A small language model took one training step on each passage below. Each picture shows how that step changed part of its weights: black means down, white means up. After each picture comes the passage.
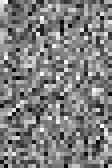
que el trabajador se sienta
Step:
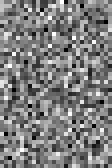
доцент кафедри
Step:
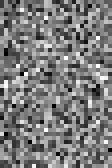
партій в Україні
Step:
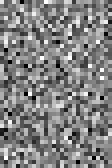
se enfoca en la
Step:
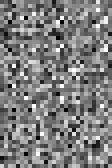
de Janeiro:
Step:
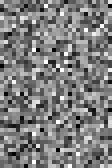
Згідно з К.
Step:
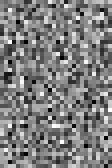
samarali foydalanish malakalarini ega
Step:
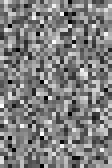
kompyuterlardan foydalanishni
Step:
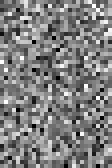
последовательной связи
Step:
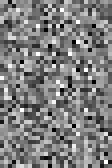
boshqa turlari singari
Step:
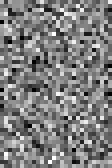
oliva virgen
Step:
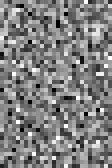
أ- عصر
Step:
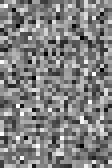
étudiant de STS et
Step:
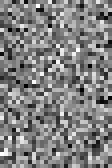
Matemática e jogos
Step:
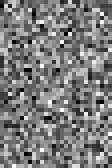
yuklanishi mumkin.
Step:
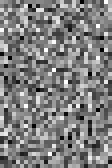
permisiunea de a
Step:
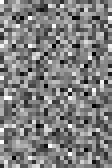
o'z vaziyati
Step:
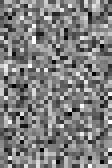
aprendizaje, no en el
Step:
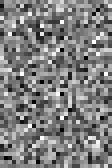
легче создают
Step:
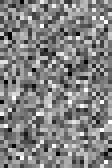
примерах из практики
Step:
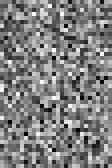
таких предметов, как
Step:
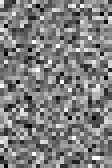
Para la fase de
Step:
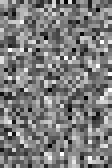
collection. 10.
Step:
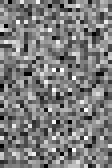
ГГ часто происходит
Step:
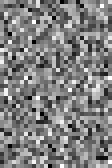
kažejo na
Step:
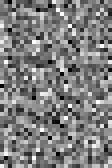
Bij het verbeteren van
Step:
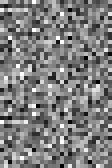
згодом набув
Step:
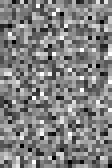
de 'benoeming van de
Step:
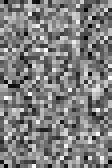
lo que se plasma la
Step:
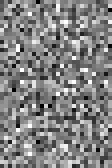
Alfred Nobelning
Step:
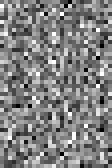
yêu cầu
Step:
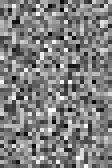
и глав государств.
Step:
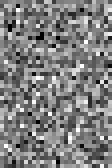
O retrato da sociedade
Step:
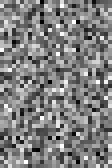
je multikulturalno i
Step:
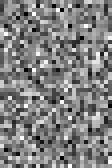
Oy yonida,
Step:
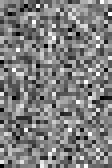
досвіду різних
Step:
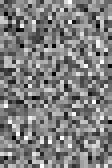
da amostra é possível
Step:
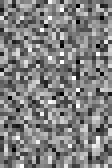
byudjet daromadlarini oshirish
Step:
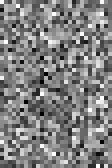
nutq shakllari, monologik
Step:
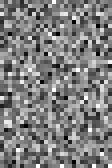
Queste curve mostrano che
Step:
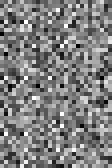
sociedad providenciana de
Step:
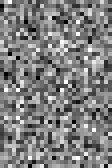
navlarini yaratishga va
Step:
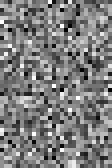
К. Оптимизация
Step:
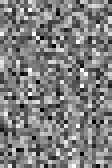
ici les propriétés
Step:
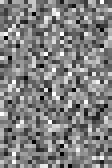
амалга ошириш
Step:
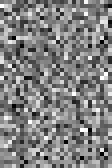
en soulignant la
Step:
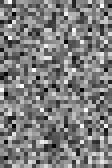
complejidad propia de los
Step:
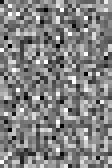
ani EACEA
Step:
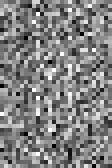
и духом народа.
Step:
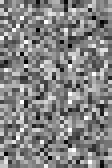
икки дақиқани
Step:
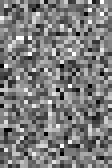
determină obiectul material al
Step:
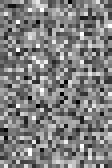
não é neutro e que,
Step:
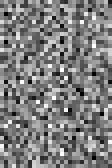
para a originalidade, no
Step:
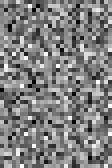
79 Qoraboyev
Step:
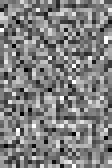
1,8. Ofesni
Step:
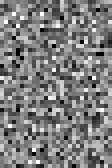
een aantal typische
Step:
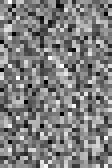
anjomlarini saqlash
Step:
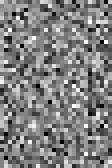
adicciones tecnológicas.
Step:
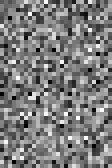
пьесы. В данном
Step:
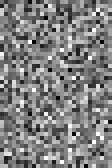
анализе пространственного
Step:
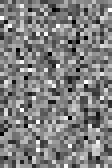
Versorgung des Menschen
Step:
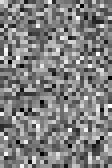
novos alimentos¹.
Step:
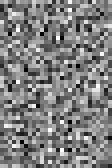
сможет и способна
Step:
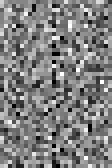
não se incriminar só
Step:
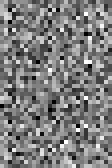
sohasiga ham majburan
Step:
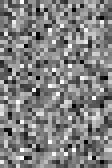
на миокардит при
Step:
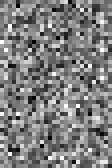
- *Plastmassa -
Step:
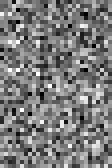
em Caxias do
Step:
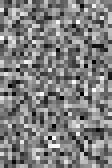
+ Her-2/neu
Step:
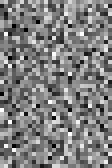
de sus grupos de interés
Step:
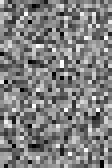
popoare vechi și
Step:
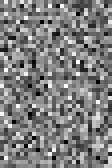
the arrival of the
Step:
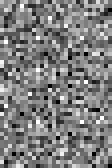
історії програма,
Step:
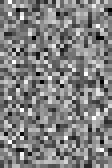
shaxslarning qaror qabul
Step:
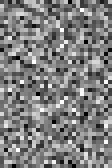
os Estados da Região
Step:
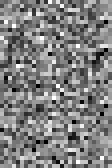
методической подготовки
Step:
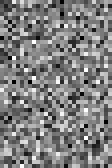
Rio de Janeiro:
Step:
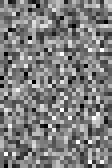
teve uma postura diante do
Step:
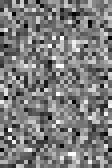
Srbije“, radi
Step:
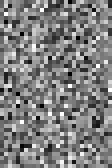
бор экан стресс
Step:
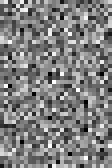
healing properties.
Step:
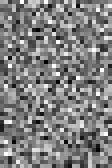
Taba. El juicio
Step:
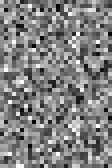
1. Tabla 1
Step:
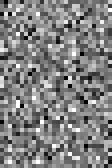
bilan tavsiflanadi.
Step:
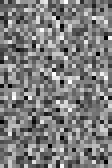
turun di tanggo urang
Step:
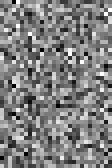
hasil pengamatan Keterangan
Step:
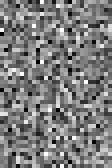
трансформація повністю
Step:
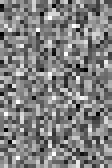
қилишга лидерга
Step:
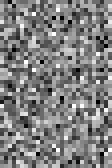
Data visualization for
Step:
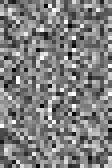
dilalui oleh
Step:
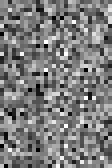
nível no qual as unidades se
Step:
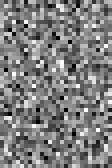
zij geacht mogen
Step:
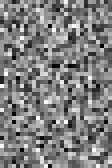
организации государственной
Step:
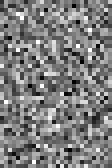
необхідні, але
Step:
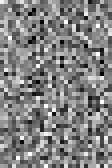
realidade amazônica
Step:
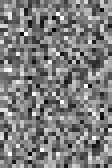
bo'ldi. Bu
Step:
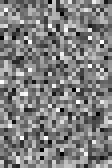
public authorities, in
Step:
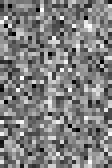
muhit bilan bog'liq
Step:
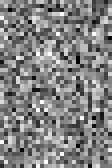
und den Teilnehmenden
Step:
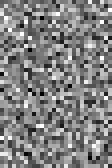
pesatnya perkembangan
